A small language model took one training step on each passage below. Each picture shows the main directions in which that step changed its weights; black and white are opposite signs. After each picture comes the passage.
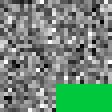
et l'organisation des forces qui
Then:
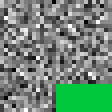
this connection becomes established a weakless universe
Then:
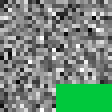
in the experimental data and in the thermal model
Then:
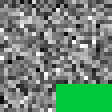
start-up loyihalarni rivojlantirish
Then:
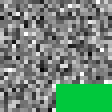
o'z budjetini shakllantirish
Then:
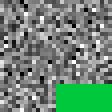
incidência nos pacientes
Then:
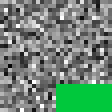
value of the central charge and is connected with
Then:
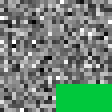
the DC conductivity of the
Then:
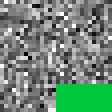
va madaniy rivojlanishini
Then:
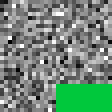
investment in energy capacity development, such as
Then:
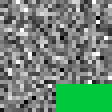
em termos da oferta de
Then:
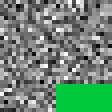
C incorporation becomes very high in
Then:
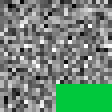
the speedup of the part. Our scheme
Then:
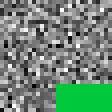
derivative contributions. In this paper, we
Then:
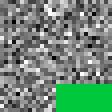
settlement. Figure 4.
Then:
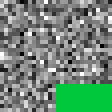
to the interests of their clients.
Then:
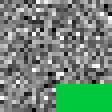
mean and base mud hut compared to
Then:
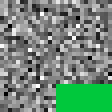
important that all the relevant steps for the specific
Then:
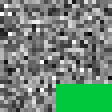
positive test. Similarly, we can assess
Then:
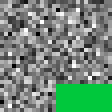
أئمون ،
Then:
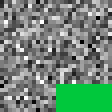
Buckland, *Studies
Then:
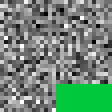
start from \emph{safe}
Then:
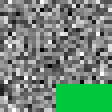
بعداً به
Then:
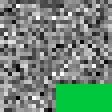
use stress [2], temperature and stress
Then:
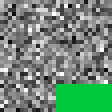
have received substantial academic and governmental
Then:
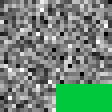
the mirror parity is equal
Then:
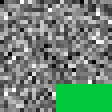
the chiral fluctuations is able to generate the
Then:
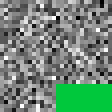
rely on a similar construction as for the
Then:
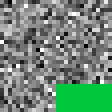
effects of *Jatropha
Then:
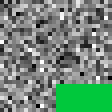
a cura di J. Bentini
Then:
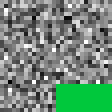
the legend on the right side of the
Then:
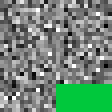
than that from $gg\to
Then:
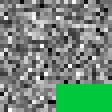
We include these reconstructions for
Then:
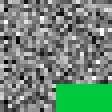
group. Biguanide was the most
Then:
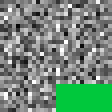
poor households and highest numbers of
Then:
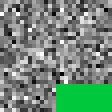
**O'rta asr
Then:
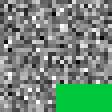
the transition to a volumetric model
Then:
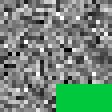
by developing methods and tools for nudging
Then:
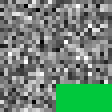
accurate to consider Latin a
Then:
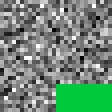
Fellowship at Caltech.
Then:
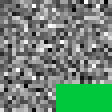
sohasi bilan bog'liq
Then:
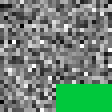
that prostitutes love Alar.
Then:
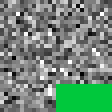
"Xalq so'zi"
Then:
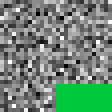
the best interest of the child. The same
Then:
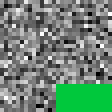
(*muri*), boiling
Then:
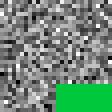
of the system. Another possibility suggested in
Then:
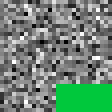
title={Programming with abstract
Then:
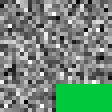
word in the color image scale database using highest
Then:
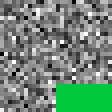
Physics, Tandogan,
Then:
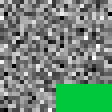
Очеретяної Н.
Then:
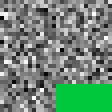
la mina inactiva Puente
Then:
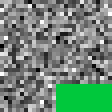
national or social importance. Depending on
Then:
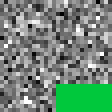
technologies and the TURKEY
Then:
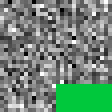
brownish colloidal suspension,
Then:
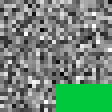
are used for the augmentation of
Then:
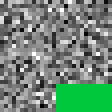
piezas en comparación con la
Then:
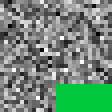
o'zgarishlar natijasida
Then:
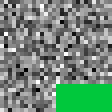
at the STO-3G level on
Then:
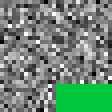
parameter choices different from those of the input
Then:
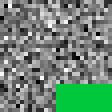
um olhar atento dos atores
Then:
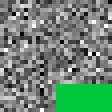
nevezni. Pedig
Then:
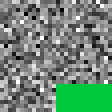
for translation and rotation are, respectively,
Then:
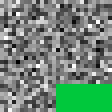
safety. To ensure traffic safety,
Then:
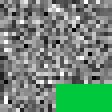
estudo realizar qualquer
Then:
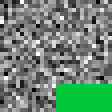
Thus, this scenario is similar to that used
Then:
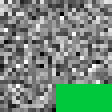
Sh.M. Erkin va
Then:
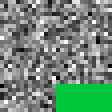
a nor b occurs' etc. The
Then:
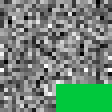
static demagnetizing field
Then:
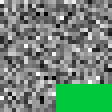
de Brasília (UCB).
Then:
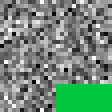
lo que nos permite evaluar la
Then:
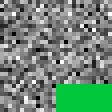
disruptive event. In this work we extend
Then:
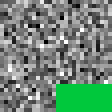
The mean AMR scores obtained for
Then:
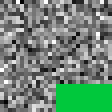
to the fraction of vegetation.
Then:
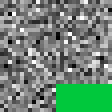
line. Moreover, the spinning
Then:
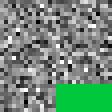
plasma and ultimately a
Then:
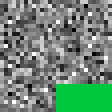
iqtisodiyot fanlari doktori, DSc, professor
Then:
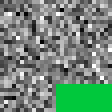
o‘z yechimini
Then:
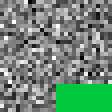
for thermal energy storage An LCA study
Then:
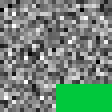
obtained data. During the data analysis,
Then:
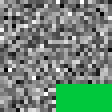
of initial whorls.
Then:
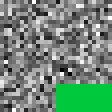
to understand the relation among the parts. A
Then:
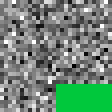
motto of life "Humanity,
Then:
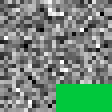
musical instruments (ADMI) is growing
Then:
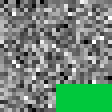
cell as a highly disordered pattern,
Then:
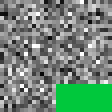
which is much smaller than the electron transit
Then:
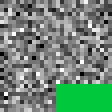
Ushbu soʻzni
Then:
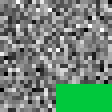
used is a stainless steel
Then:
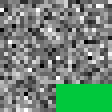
(IWMS) did not come until
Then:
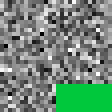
interactions. Nonequilibrium processes, such
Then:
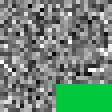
сторінки Державної
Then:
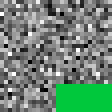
**C**. We can model the
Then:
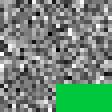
A STAND-ALONE
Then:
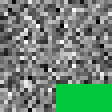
[17] The synergistic impact between
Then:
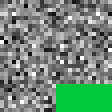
the $\mu_R$ dependence is similar
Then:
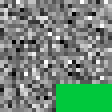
ini adalah mengembangkan
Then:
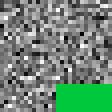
AT, and hence we fully agree with
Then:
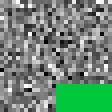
approach that could estimates of forest carbon is
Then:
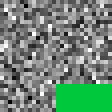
The \hbar -curves of
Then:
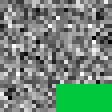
The number of eggs laid by
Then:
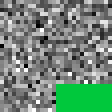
Novel genera reported 20 9 29
